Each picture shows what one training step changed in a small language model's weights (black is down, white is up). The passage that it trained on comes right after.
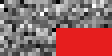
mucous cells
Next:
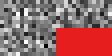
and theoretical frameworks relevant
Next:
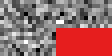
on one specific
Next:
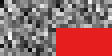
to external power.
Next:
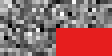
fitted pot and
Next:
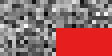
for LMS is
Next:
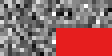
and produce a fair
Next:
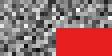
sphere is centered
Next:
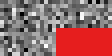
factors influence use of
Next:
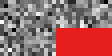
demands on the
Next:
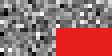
approximation where only top
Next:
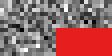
the data to the
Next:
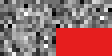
However, larger geometric
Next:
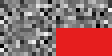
quantity, changes
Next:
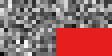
the real part of
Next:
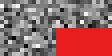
performance TCO
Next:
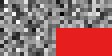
has partially received
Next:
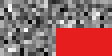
to operate successfully
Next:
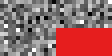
being reminded
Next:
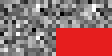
metric with a
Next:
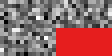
and are achieved for
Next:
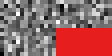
still active and
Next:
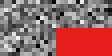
losing an excess
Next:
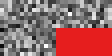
the gas is
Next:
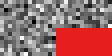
a process of divergence
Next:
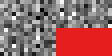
named $
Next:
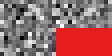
state and then distributed
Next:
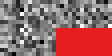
all the needed operations
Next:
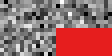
energy by $\Delta
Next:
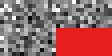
quantum sensing in
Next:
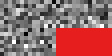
location of genes
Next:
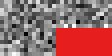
the divine
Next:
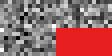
present an adaptive control
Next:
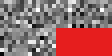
this condition for any
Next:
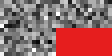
and chart 10
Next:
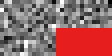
- good electrical
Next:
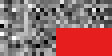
decreasing physical error
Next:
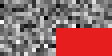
capable of developing new
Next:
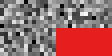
but faint
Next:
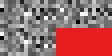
spin exchange constants
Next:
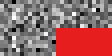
hand gestures
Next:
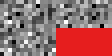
\bibitem [{\citenamefont
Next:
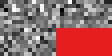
these obtained results.
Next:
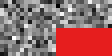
all cases. In
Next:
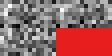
the alumina
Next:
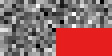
2, we want
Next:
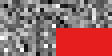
all indicators are positive
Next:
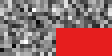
and the addition of
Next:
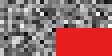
total flux of each
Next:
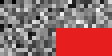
distilled at
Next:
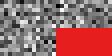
classical data into the
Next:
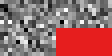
determinations (after
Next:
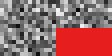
the strength. The
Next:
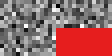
work is underway
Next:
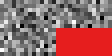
also introduce rational
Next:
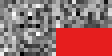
gestation and
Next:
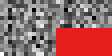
Society 1
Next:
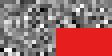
recursion scheme
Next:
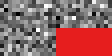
superior growth,
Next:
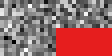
and ATAN)
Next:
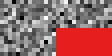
vicinity of
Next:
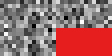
selection criteria in the
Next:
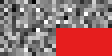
analysis has been applied
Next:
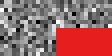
- preliminary
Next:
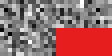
qualitative information was analyzed
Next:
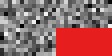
a distinguished place
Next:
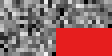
that there is much
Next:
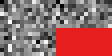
were selected.
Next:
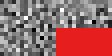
valued function
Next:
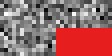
reducing launch
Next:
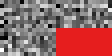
dimensions, it exhibits
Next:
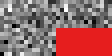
to the curvature of
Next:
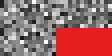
one another.
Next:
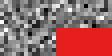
can be related to
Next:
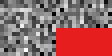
bonds with
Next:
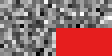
is obvious that
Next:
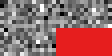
so established. This
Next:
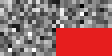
the ultimate means
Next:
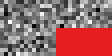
need to solve
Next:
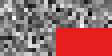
in STEM
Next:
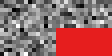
The components include
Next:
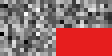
providing the molecular basis
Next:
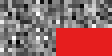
be used for
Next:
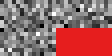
and impact the
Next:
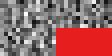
different existing methods and
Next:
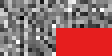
an effective method for
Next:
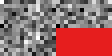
parallel execution. This
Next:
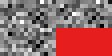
, \gamma
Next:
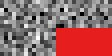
maintain. {\tt
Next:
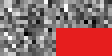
to that in
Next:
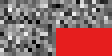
us to identify
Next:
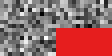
that both the
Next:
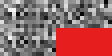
as for the
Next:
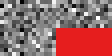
way of listening and
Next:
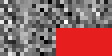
protons from the
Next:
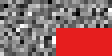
overlaps, and
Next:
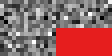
production are uncertain,
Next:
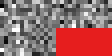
recognition. The contribution
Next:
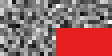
BS and MS
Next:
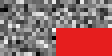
would be aligned with
